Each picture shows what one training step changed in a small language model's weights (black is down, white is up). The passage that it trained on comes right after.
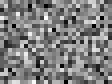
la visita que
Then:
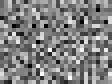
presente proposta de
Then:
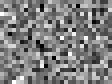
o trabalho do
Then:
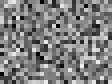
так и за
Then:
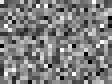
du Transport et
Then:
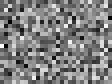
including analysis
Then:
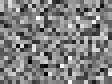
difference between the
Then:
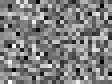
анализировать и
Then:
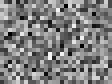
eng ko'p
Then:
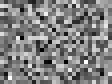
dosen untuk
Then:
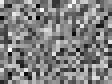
complication in
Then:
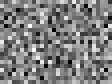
por el Instituto Nacional
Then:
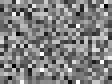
dengan obat modern
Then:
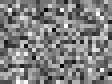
la especialidad
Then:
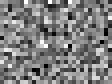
of budgetary
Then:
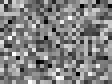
como Investigación
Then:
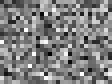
dados apresentados
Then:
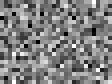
experience 405
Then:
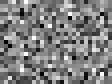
estensione e
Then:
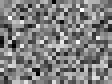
at actively
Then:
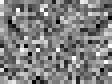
Grand Est :
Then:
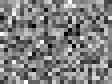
aks etgan
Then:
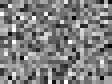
Research in Economics
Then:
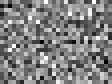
ularni keltirib
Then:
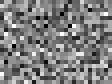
Tuman va
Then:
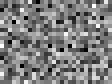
Simulation Sciences
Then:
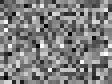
Disponível em:
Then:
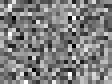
testes de
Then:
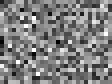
Journal of Computer
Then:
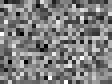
da análise evolutiva
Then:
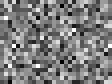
rivojlantirish 288
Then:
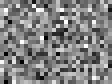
da empatia
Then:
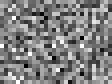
ham, talabalar
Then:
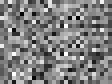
fanlari bo'yicha
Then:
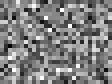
su original.
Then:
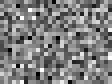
poder utilizarlos
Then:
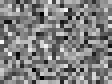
Meios de
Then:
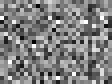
áreas de
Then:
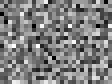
no cuidado
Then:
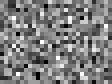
при применении
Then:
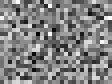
economică a
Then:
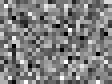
größere und
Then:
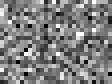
de Heer,
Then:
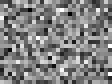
– Deming,
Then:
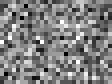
de FTSE
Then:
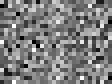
extraits des
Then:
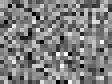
ism +
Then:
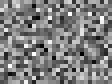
en torno a
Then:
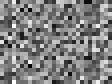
crear un
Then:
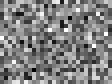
surgió desde
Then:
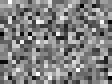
Ingat dan
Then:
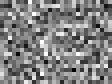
Bunday muammoga
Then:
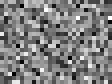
Die Theorie
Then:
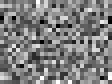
ularning sinflari
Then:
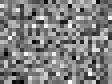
e volta para
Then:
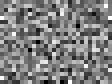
pessoalmente no
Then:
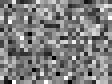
e a atualização
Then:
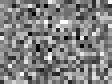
deb belgilagan.
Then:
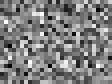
los primeros el
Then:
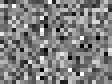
bu yerda ilmiy
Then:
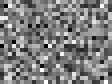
процессы в
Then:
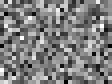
la Agregación
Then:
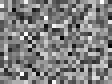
study indicate that
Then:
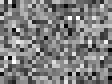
falsafa fanlari doktori
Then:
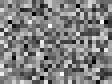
(Figura 2),
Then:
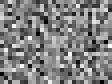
umuman k
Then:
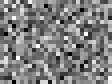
Konkuren dan
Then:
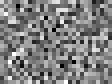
o programas de
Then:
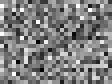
tabiat bir
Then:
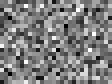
de los factores
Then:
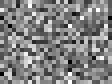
tushunarli va
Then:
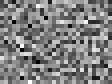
methods were used.
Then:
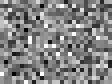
Buning uchun
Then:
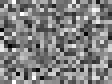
Na escrita
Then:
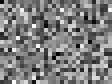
a caracterização
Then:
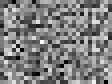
в данный
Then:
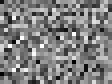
diferentes niveles de
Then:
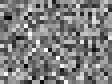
el derecho a la
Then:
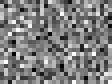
ягод; -
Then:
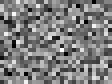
tradición oral
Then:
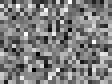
z armat,
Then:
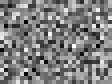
formalnie w
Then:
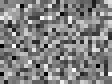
ijodkor sifatida
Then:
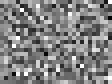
darajasi har qanday
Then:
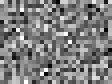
ve bugün de
